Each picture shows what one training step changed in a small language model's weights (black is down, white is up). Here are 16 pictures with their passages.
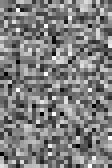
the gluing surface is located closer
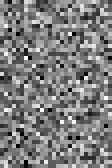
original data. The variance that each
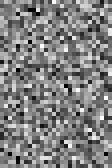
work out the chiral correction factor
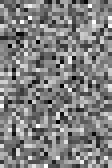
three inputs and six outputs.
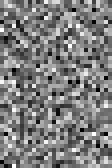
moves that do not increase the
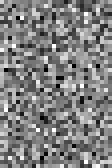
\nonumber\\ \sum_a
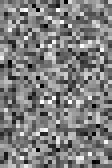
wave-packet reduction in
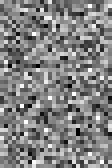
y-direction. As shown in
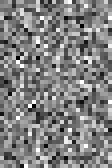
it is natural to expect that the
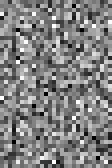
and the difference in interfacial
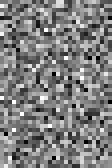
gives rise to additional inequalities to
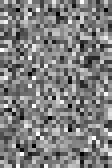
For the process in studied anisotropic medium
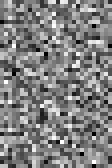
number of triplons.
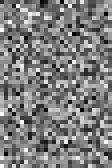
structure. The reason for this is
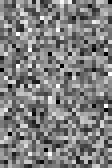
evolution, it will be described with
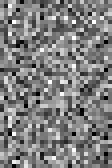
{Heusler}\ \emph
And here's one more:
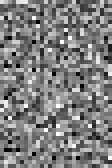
state localized at the domain wall
